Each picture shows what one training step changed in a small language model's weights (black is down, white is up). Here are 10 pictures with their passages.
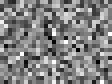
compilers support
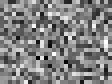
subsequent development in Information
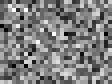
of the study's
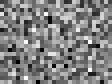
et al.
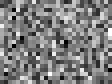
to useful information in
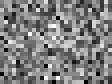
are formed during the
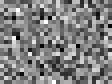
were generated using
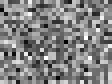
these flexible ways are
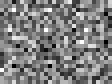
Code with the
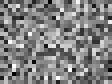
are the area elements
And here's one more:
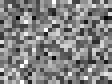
17 UN Sustainable
